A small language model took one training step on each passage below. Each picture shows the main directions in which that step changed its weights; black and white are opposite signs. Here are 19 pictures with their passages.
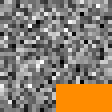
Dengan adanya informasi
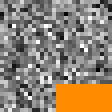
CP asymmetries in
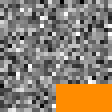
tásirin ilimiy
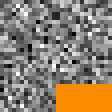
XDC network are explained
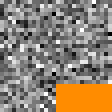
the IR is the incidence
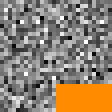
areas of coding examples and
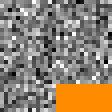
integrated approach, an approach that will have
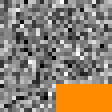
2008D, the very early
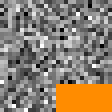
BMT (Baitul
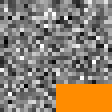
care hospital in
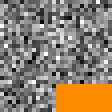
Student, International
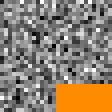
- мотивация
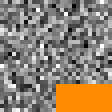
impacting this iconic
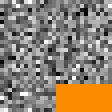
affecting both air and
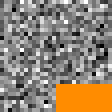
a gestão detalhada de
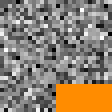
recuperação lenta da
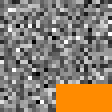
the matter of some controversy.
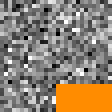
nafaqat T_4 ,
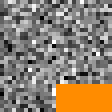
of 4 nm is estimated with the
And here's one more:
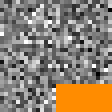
revealed that program has
